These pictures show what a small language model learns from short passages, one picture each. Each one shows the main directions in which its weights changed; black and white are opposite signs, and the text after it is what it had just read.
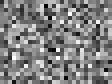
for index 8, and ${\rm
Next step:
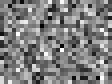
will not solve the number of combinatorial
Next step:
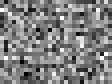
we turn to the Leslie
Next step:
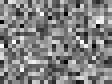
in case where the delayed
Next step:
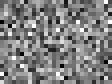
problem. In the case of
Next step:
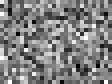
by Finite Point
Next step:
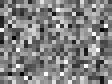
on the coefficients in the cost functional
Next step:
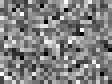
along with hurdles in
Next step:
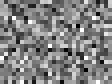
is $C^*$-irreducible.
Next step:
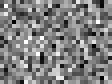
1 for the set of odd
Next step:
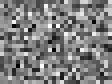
high, and charge it as
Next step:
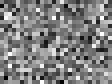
mathematicians, although they
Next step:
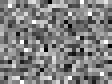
trained with 200 iterations and no
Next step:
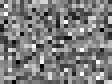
the \emph{multiplicity}
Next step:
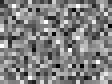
edges $e_1$ and
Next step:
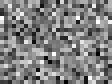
can be obtained via the inverse map
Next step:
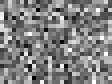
we recall that the three masses
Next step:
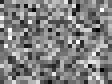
by removing the parameters estimated by
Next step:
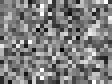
there is no need to use the
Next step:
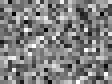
\geq 0$, we define the
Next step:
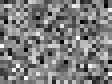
beamforming system and the
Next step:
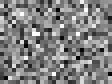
for the latter set of functions
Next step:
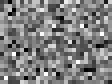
= \begin{cases} x
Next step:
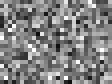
determined the class of the closure
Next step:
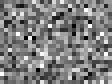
distance along itself and rotate
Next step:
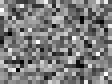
$G$ generated by at most
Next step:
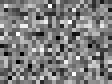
1, i}_J$-invariant
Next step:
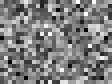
\stackrel {(d)}{\leq
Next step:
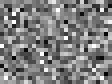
\ldots, n\}$, such that
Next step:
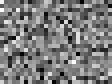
a weakly coupled large population system with
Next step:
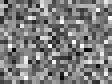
If $X$ is a subset
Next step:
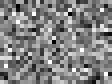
proofs of \cite[Lemma
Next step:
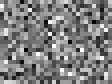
\cdots h_l^p
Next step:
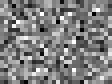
$\sigma_\infty$ is bounded
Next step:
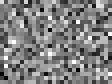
goal of this paper is to prove
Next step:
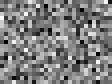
assuming that the maximum is attained
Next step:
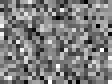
that the correct evolution of the interface
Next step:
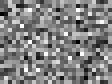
local (distributed) policy
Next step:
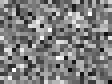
one used in \cite[Theorem
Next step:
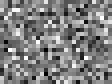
Obviously we have \[
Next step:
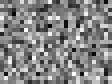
now prove the main result.
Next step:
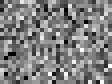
say that $a$ is an
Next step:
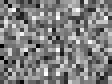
are also generically nondegenerate.
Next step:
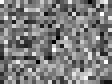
independently and randomly and ask the
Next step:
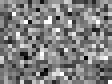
riemannian screen
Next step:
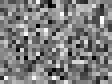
HODLR2D representation
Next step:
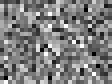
instance, and the claims of
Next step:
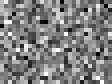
canonical singularities of the log pair $$
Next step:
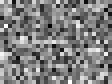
the model description} The present
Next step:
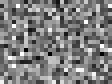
by uniqueness, those for which
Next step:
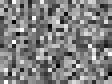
as follows \begin{align*}
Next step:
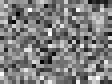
and $E/k$ be
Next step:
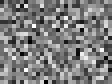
critical. This approach provides a broad
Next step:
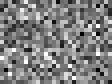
while $\dZ(X)
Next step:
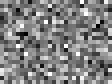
motive of this work is not
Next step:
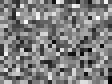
have \begin{thm}
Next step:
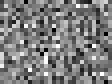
0 only. One can show from
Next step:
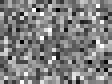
we state two theorems that we needed
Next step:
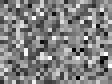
is to construct transport maps suitable
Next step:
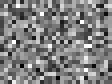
may contribute to the formation
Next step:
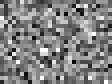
of the NGSIM dataset
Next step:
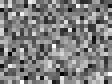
errors when compared with the centered scheme
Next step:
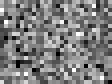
Such matrix $R$ exists uniquely
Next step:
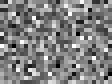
given by \begin{gather*}
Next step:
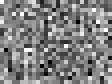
bundle on $X$. Then there
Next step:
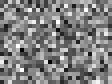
waiting for items that will
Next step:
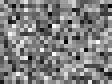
E$ and $b\in
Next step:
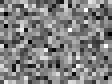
\end{equation*}% As
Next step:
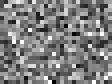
\begin{align*} E\
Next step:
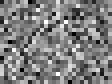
restrictions on $\gamma$, we
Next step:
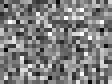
\in M $ there exists a
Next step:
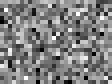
results of the algorithm of the last
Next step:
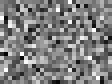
Whereas we assume only the
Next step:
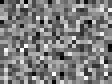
deformations. We compute a universal explicit
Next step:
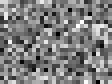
of Euler which Graham et
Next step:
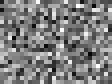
chooses which PDE model is
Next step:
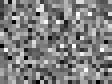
simplification, we do not write
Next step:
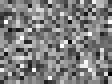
we fix a projective manifold (we
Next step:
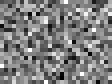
we apply a trick with
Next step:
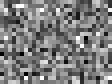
over $\mathcal{N}$. In
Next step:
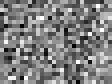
Q \textbf{1}_l
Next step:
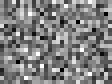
could do this up to length
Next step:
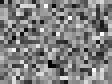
\hline Mathematical Physics & 2
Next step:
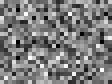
that \[ \begin{aligned}
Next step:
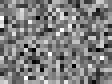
it contains the `BRS'
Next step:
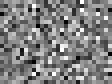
fundamental quasi-symmetric functions is a
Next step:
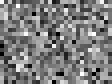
more general configuration manifolds by the introduction
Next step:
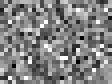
local solutions of this equation, we
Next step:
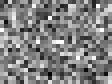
\section{Optimal control
